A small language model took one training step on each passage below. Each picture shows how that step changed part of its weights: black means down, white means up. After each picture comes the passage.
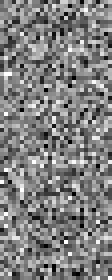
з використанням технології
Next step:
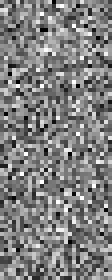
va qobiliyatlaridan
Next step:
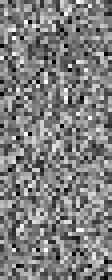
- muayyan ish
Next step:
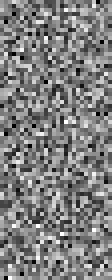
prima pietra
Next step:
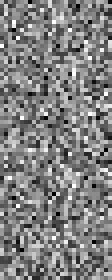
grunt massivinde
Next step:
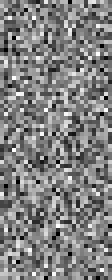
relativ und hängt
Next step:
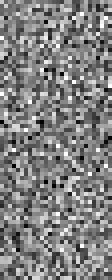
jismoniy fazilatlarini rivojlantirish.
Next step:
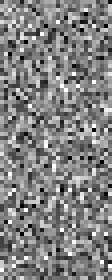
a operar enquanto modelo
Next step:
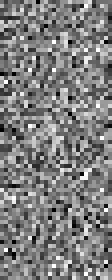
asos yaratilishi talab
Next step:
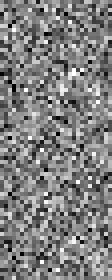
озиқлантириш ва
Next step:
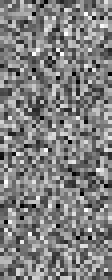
sinar-X abu
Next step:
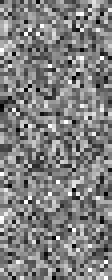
técnicos realizados pela
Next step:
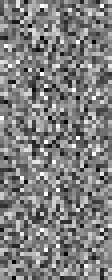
крови. В
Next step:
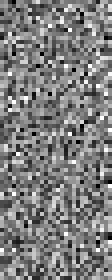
troca da cama dos
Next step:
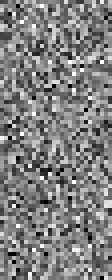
бўлиб, касбий
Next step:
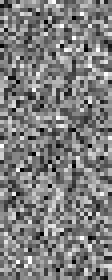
fizik, biologik va
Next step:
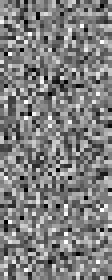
teoría de los
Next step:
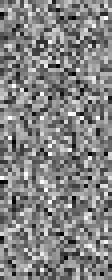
и практики, формирование
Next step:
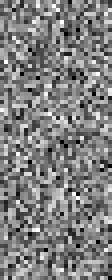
a China poderá
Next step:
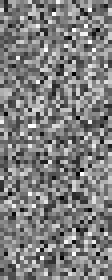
para que os profissionais
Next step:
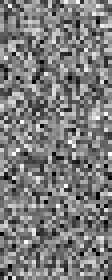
inclusiva. Nota 3
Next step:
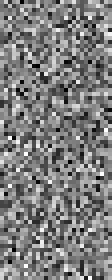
no espólio
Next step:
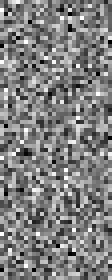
de contrebande.
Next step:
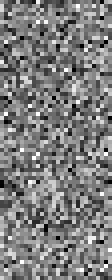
asosan oʻrta
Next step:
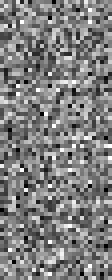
करती है
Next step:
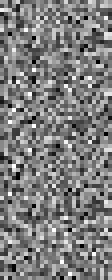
(CAR) van de
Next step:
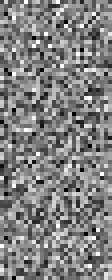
VII.1 SMP
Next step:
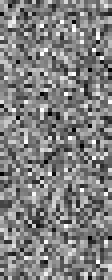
of higher manganese
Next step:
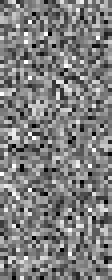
the Republic of
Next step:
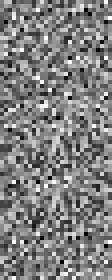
jangka panjang
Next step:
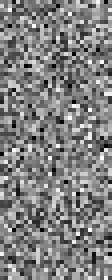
beatitudine di
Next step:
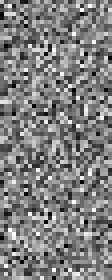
с помощью
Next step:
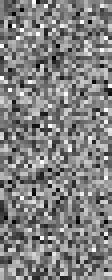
o‘rtasida yana
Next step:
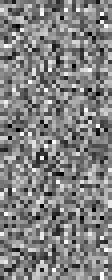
ўқув йилидан
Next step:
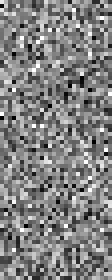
belgi bilan bo'lgan
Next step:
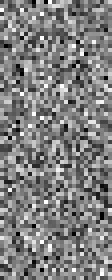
картофеля в
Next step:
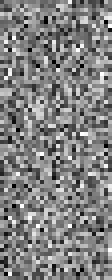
управленческого решения
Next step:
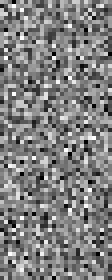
M., Portugal,
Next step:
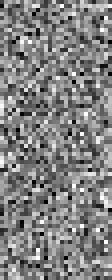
componentes descritos
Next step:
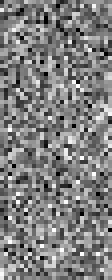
a partir de dados da
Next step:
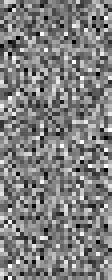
autoestima y
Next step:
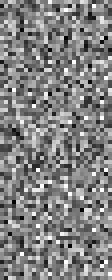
qamrab olish
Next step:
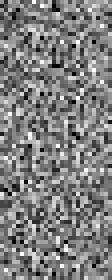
агломерации и
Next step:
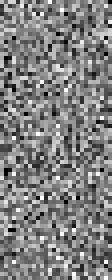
tipologiyalar bilan
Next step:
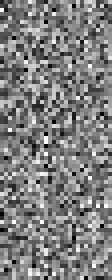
4. Жавлиев
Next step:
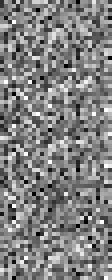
do Ministério da Saúde, bem
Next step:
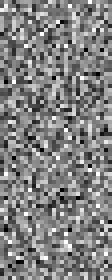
la personalidad de un
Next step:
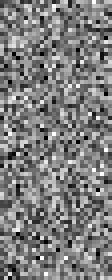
envolve o transporte,
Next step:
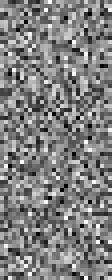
level to develop prevention
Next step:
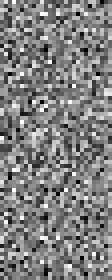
behandeling en
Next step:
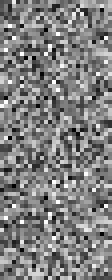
будет справедливым
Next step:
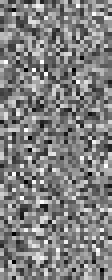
K. Herrmann
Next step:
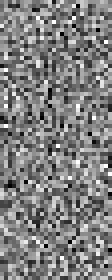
mumkin emasdi".
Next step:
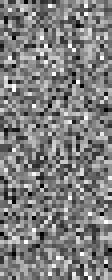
yaratish. 6.
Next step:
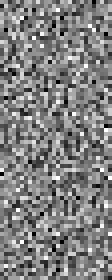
preferencia entre una y
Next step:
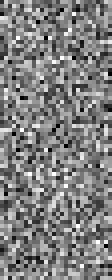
de viață specific
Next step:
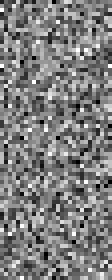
dos participantes. 7-
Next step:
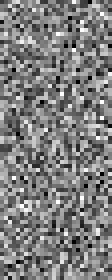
okolnosti totalno
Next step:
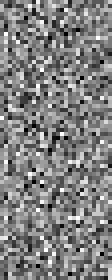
de los comentarios de
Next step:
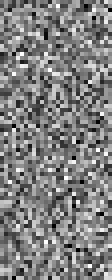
XVI se calcula
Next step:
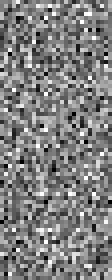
en Bolivia.
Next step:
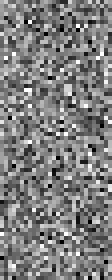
is designed in the
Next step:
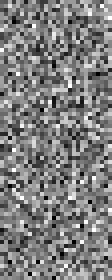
розуміння того, як
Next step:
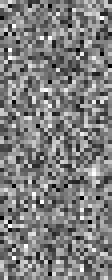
el primero viene
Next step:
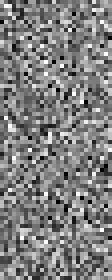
kunda ijtimoiy tarmoqlar
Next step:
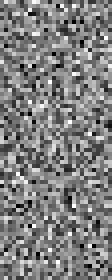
carece de tejido
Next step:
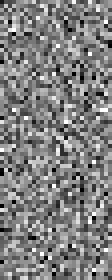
the history of the
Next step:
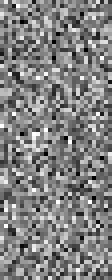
ijobiy hodisa
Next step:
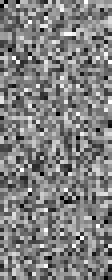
manbalari xalqaro
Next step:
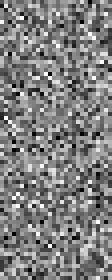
Barras estadísticas de
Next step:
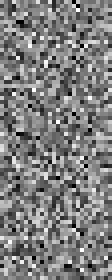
и повышенной их
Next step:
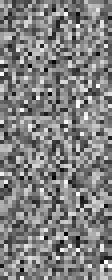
Amerika davlatlari haqida
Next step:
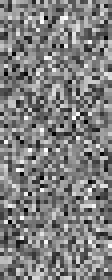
Ebhote, et
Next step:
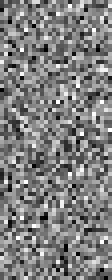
ontwikkeling -
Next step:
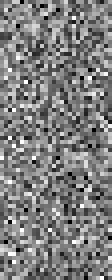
isto é, a
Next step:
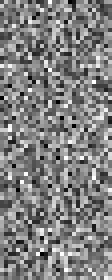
uso da metodologia BIM
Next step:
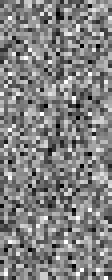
como uma das atividades de
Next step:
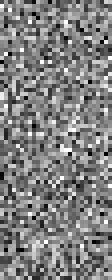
bagaimana alam
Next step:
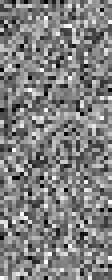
Chentsov, V.,
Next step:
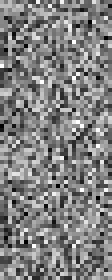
Untuk satu sumur
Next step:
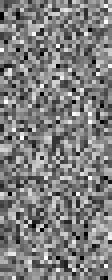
тарзи Социальные
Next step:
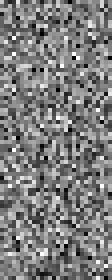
va boshq. -
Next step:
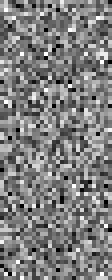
значною мірою
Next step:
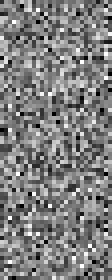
este viajero,
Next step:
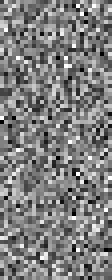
se identificaron aspectos relacionados
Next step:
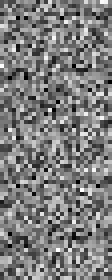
balki nutqiy vazifani
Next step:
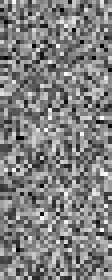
til biliminde
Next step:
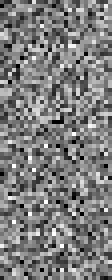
выразительности и
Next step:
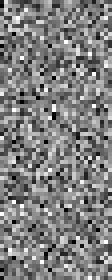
other, people and nations
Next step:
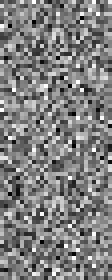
наданої кожній
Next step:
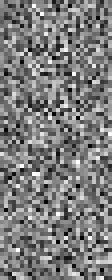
leur tour influencent
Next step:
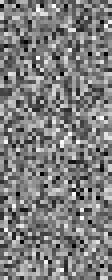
una máquina a
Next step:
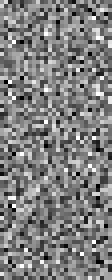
suas concepções, tendo
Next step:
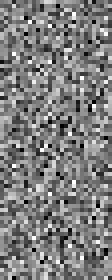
of the information and
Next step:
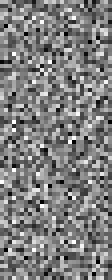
of the blood of
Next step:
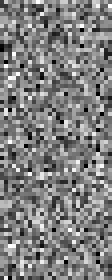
O estudo busca oferecer
